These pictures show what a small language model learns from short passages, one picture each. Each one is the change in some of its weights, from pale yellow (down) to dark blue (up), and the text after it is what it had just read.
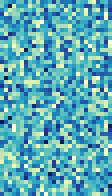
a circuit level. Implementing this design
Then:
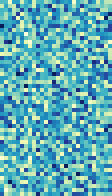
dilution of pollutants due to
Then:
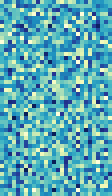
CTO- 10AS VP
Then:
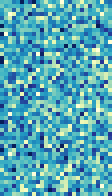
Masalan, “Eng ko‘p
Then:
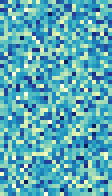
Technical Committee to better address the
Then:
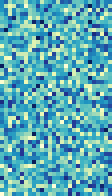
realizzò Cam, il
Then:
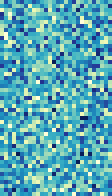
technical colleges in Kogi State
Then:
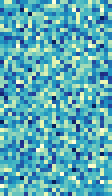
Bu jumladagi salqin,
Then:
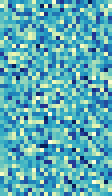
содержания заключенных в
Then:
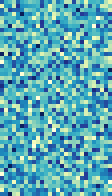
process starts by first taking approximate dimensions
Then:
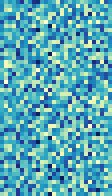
R, G R L, C W,
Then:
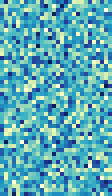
Güvenilirlik ve
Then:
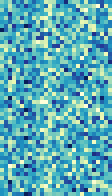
оғриқ ва азоблар
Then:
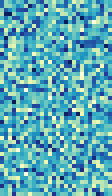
"natural son" atamasi
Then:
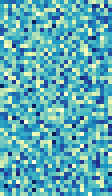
paper is elaborated in the following
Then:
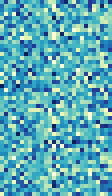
hududiy joylashtirishda
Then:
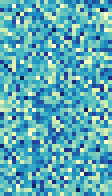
adekvatus portfelis
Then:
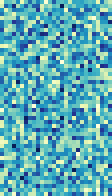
ko'rsatishi kerak.
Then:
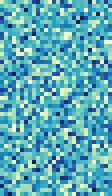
Juiz de Fora.
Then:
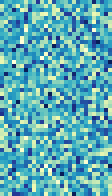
намагничивания в
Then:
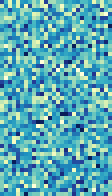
путем наложения лигатур
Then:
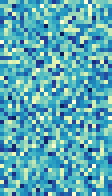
negative clitic is attached to
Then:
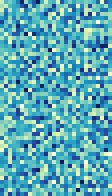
P, Dhiman B.
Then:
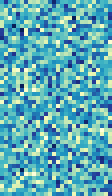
chaos, correlation dimension,
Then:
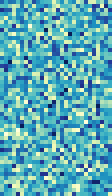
لومړی دري
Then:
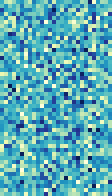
при этом будет наблюдать
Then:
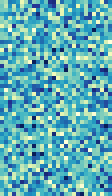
Gelir ve Yaşam
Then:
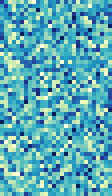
248). Após o casamento com
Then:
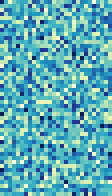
процедури оцінки
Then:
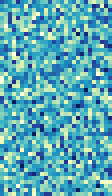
with the Rapid-E particle
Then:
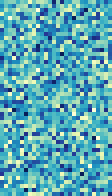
and explosion processes in mining
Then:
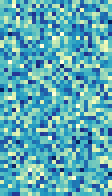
siyosatining ustuvor
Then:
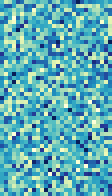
alone therapy. Methods: This is
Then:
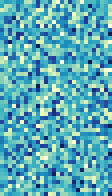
45 45 Bagian korelasi
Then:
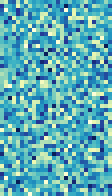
being taught Online. This has become
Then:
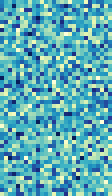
H. (2016). La educación y
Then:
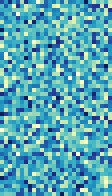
product, the process, the technology, the
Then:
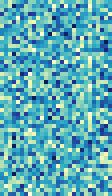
o’qitishda katta
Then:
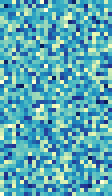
UAVs battery and the operating load,
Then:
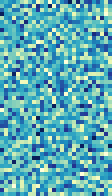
provided by the campus. They experience various
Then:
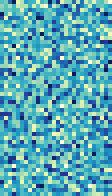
a Tachinid biocontrol
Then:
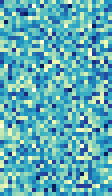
This provision of assistance takes into account
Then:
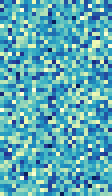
(less than annual) to some areas
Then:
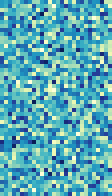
olgan holda xaridorlarning
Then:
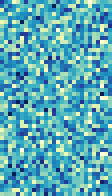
& Narzulaeva, U.
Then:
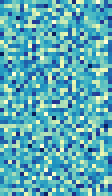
essential. It is important to process agricultural products
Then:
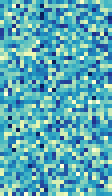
and role-play. The qualitative findings
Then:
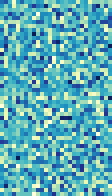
category "Engineering and Technology" for
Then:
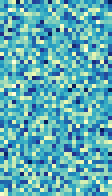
email, 3% through malicious
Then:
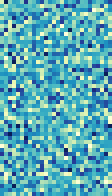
on Environmental Literacy of Czech
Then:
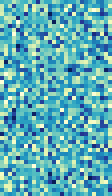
that are then used by the low-level
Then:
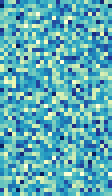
behaviour of ARALL and
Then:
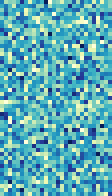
- [1] Холявко
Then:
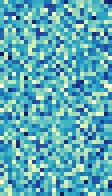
stagnation in the growth of the level
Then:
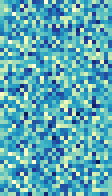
OF GREAT BRITAIN
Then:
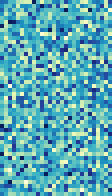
развития региональной экосистемы
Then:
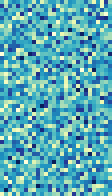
RT-PCR products were purified
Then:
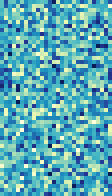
the implementation area. The suitability and
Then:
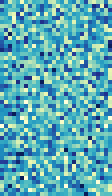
been electronically signed in accordance
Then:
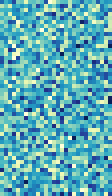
and medical cost burden highlighted challenges requiring
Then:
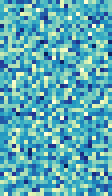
F055 - door holder
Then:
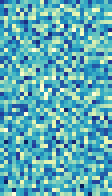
lowest amount of an analyte in a sample
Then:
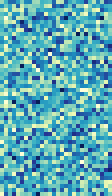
Technical solutions of heat-insulating
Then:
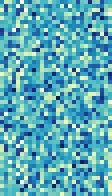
and Brazil, can be seen as having an
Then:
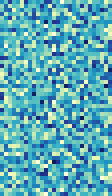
matrix cracks appear quickly because
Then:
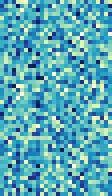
privados están, pues el
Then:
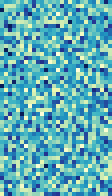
impliziert so eine radikale
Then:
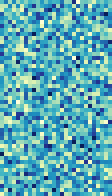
**O. Monserrat**
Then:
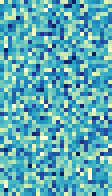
visual acuity is progressive, produced
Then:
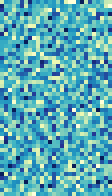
muhim yo'nalish hisoblanadi.
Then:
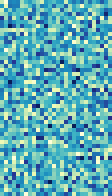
It's exciting to think about how such
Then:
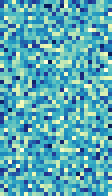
bo'ladi va inglizcha
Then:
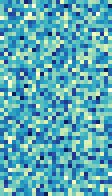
Next, I would also like to
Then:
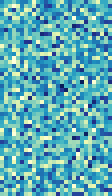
rivojlanishi natijasida innovatsion
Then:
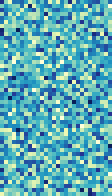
e em benefício dos habitantes
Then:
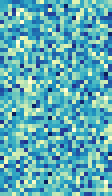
temporale degli habitat e le
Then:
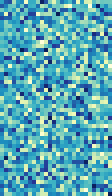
Российской Федерации от 31
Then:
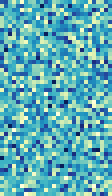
nations like Kenya in order to
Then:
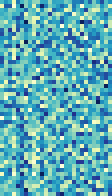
and the Stock market implies that for
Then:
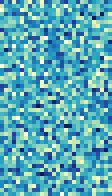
y denotes the admittance
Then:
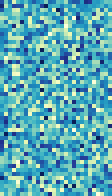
san'atlar fazilati“ kabi
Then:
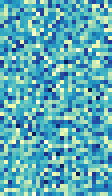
Journal of Advanced Research and
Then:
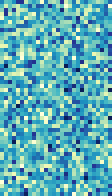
travail. Elle ne se limite
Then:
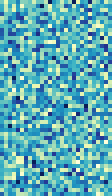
(death ceremony) and some
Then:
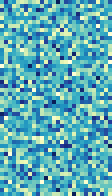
conglomerado 1 se le
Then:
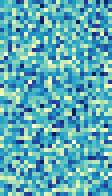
with underlying cardiovascular
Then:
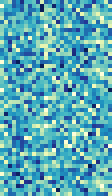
2 расмлардан ҳам кўриш
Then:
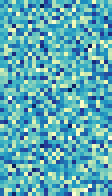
грамотности. Наряду с
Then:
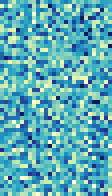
fact that at 60 cm row
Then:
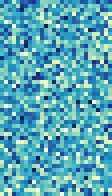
experts and dashboard
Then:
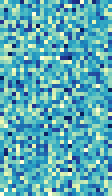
de fe. Al igual que en
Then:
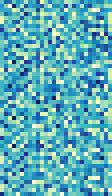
have medium width and short flag
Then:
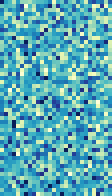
make the participant identification process easier
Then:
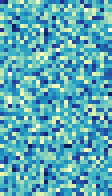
muchos errores en las
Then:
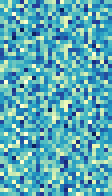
DI RIPRESA E
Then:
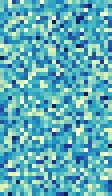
correspond à la commodité. La
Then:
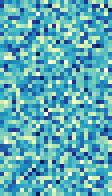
Scientific; and has acted as
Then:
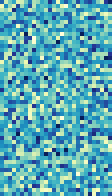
Practices: Approach and
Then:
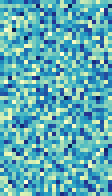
from comfort point of view, followed
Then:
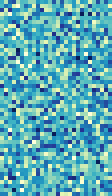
túrde ósip
